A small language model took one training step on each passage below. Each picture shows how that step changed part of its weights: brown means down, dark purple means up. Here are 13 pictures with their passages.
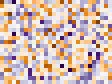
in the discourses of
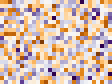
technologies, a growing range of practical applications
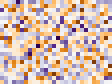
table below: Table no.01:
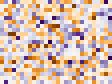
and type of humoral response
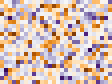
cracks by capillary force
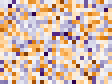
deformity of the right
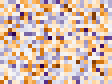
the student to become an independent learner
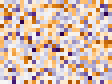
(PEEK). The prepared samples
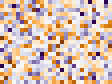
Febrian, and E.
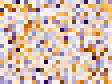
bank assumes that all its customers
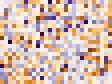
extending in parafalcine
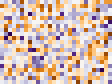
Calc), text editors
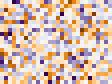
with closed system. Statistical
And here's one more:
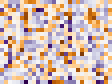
contrary to the present process of
